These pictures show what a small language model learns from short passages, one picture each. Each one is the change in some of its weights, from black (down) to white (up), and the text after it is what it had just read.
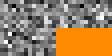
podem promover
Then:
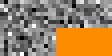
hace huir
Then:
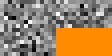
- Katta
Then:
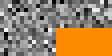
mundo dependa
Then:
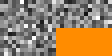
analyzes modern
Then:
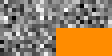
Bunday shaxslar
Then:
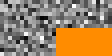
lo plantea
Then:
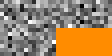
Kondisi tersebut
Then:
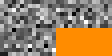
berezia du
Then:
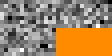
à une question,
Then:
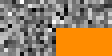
optimallashtirish kabi
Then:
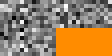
la construcción de
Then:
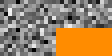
quiero que
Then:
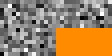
плода также
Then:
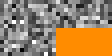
os conceitos de
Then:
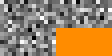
olganligini hamda
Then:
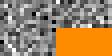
jarayonida hanjalarning
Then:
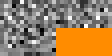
power of
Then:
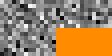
turadi. Bu
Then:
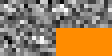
uma necessidade da
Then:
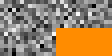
tahlil qilishda
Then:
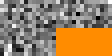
haknya nanti
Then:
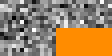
la creación de
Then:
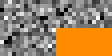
– доктор
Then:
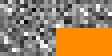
un país².
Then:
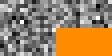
la edad y
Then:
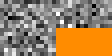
va hamkorlari
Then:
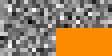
al actului
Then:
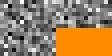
dayım tek
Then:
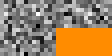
nas informações disponíveis
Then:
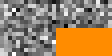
мумкин. 3
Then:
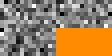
toman las
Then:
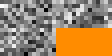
використання засобів
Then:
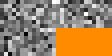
у всіх
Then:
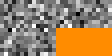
bilan yakun
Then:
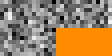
généré par
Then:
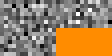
pelo CCC na
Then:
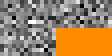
Gigante ou
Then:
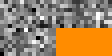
einen großen
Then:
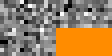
micro danos
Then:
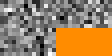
Ciências da
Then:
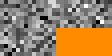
food quality
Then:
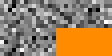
tym sztaby
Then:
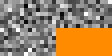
Software para
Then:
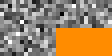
ga, ularning
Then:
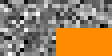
de personal,
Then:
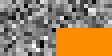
Bu tadqiqotlar
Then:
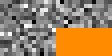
edición continua
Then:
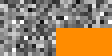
carriers or
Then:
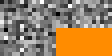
após punção
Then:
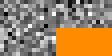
concerning Ukraine
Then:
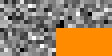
real mexanizmi
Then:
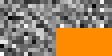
va tarbiya
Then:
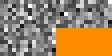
the Tidore
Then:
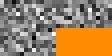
qilish tavsiya
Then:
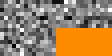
– que,
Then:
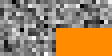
nazariy va amaliy
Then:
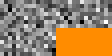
foydalanish zamonaviy matematik
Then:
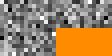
olingan vositalar
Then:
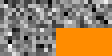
análise de dados;
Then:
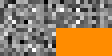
apreender mais
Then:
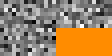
туга за
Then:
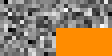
yaqin kelgan
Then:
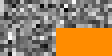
menggunakan asumsi
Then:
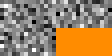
Україною та
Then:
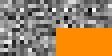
Masyarakat RW
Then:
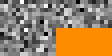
contribuindo para
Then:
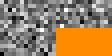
tayyorlash darajasining
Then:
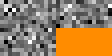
билан 33та
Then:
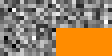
amalga oshirilib,
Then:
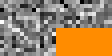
de respect de
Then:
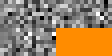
E essa formação deve
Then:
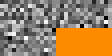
informar citados
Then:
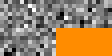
isleri hám
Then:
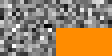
Российской Федерации
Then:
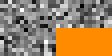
in Abu
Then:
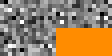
que utilizou nas
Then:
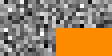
Ali bin
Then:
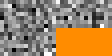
Ролята на
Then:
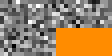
mentre i
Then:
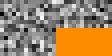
активно повышали
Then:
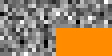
ekanmiz, uning
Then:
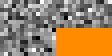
na escassez
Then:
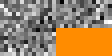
socială și
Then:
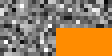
sua fase de
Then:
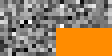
alguns são
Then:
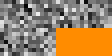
Amerika davlat
